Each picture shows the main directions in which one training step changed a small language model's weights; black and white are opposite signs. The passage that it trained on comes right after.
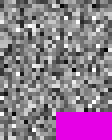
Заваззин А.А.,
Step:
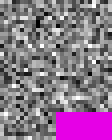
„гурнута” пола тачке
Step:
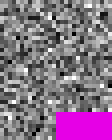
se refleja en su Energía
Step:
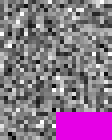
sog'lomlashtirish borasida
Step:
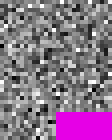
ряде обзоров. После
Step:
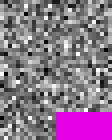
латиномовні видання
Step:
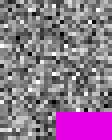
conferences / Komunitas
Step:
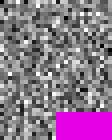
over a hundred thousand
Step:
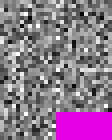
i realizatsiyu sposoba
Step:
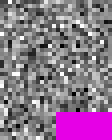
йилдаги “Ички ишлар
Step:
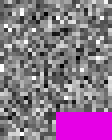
tout le monde et même la
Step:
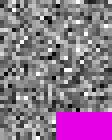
guerra. Em *A infância
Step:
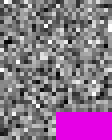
HP}$$ - Untuk *third
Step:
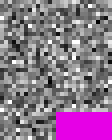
compounds, including
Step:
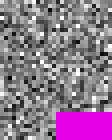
мамлакатлари тажрибаси
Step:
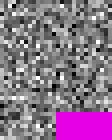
Bordeaux, Arras et
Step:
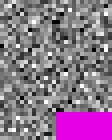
qilmoqda. Biroq,
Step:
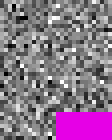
es? Zeig mir die neue
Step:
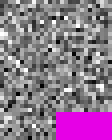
de exemplares pensados para
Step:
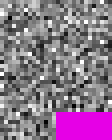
comunitário sobre o direito
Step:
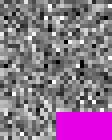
as media, norms, and
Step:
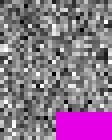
jeu que l'on apprend, en
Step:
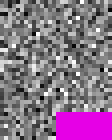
GAS FUELS IN
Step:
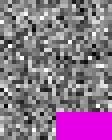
de malware están diseñadas
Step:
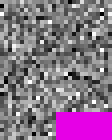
museum resources. Key
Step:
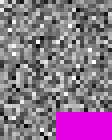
voqea va hodisalarning
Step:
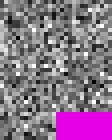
наявність міграційних
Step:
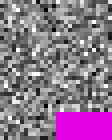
que la ciudadanía podría
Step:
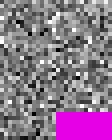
виконує надзвичайно
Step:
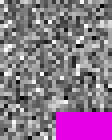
für G.. Und ich sage dann
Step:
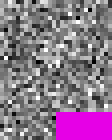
de la búsqueda de la
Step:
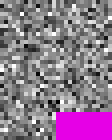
Schoska, M., & Görres,
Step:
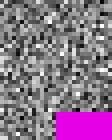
A differenza di *Ellis
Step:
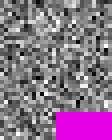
sarà il momento finale di
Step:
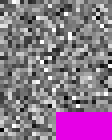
Перевагою свободи є
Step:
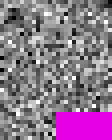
der Lebensgeschichte mit
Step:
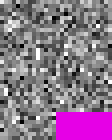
a prestar contas à morte,
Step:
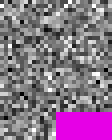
2011. *Desenvolvimento de
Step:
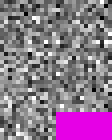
Editor: Муртазаева
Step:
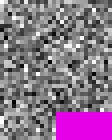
penelitian ini dilakukan
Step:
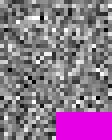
aspectos cruciales. En este
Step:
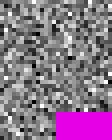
aditiva quanto à intensidade da
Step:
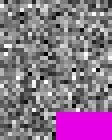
итоговый тест.
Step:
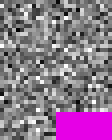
ko'radi. Pir unga
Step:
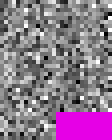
сувларининг сатҳи 3 м,
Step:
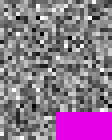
при гипертонической
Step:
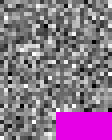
di atas jam tersebut
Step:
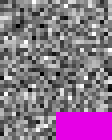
taqoza etayotir.
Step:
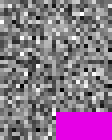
afetividade e a empatia para
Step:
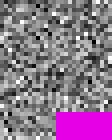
интернет-ресурсов в
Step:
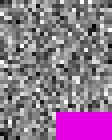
в отношении Исламской
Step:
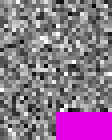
servirán posteriormente como
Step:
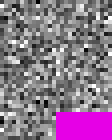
jedinstveno upravno
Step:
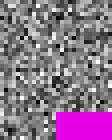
imkoniyati yoki madaniy
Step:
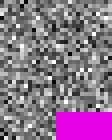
guineensis* étaient
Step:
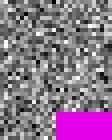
ta'lim va salomatlik
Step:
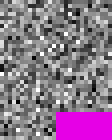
Eron (Safaviylar) bilan
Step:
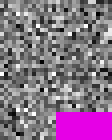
ҳам ва ҳуқуқий
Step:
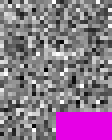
sebuah kampung termasuk
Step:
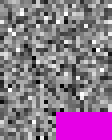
ekonomi. Penetapan
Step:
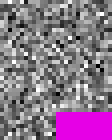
kerak bo'lgan jabxalar
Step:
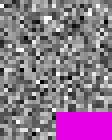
Obat yang berhubungan dengan
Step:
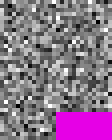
la haute direction. 2.
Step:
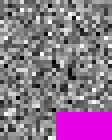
dire que le niveau d'étude
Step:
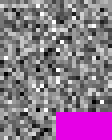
процесс систематического
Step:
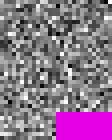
Studi : Pendidikan
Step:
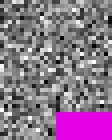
cuando la práctica carece de
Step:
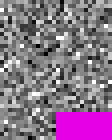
Deficiência Intelectual
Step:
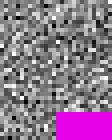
Hayden J., Seegerer
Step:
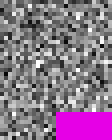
urbana González
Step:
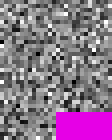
borada ota-onalar va
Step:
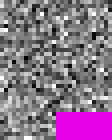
честь и достоинство».
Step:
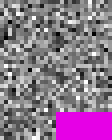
тарихий илдизлари ва
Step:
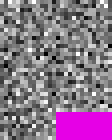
настроении детей.
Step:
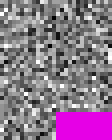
bo'lsak, bu atama
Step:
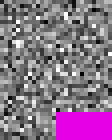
Pedagogy, and in order to
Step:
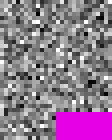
который обеспечивает
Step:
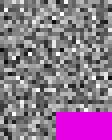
المدة في إحدى
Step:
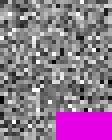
kao da se vrši
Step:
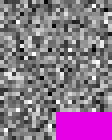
(вазият ёки ҳолат
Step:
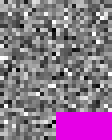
колит (ЭЯК)
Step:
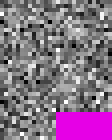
dimensões centrais para o
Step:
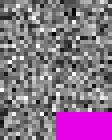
and is more indicated by the
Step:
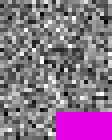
формы товара) над
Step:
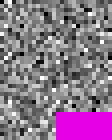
tiranía del mérito.
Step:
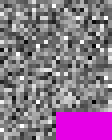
Spaanse geschiedenis was
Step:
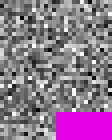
включает анализ
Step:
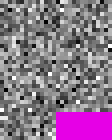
permanence entre les opérateurs
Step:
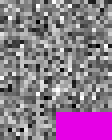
местах утончения
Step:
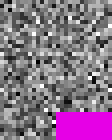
ABSTRACT Clean and
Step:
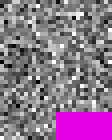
tako jasno obvestili, da
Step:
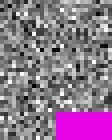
chiqadigan bo‘lsak.
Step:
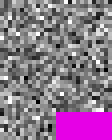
О. Височан та Т.
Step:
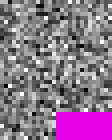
desarrollo más organizado y mantenible.
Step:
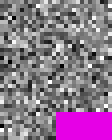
na organização de grupos sociais e
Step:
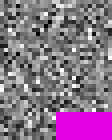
группы/классы в
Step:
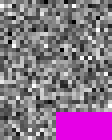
diagnosis approaches,
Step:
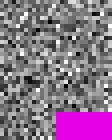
dlia ditei starshoho
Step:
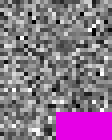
бўлган XXI аср
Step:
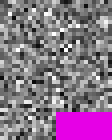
maiores em locais sem o
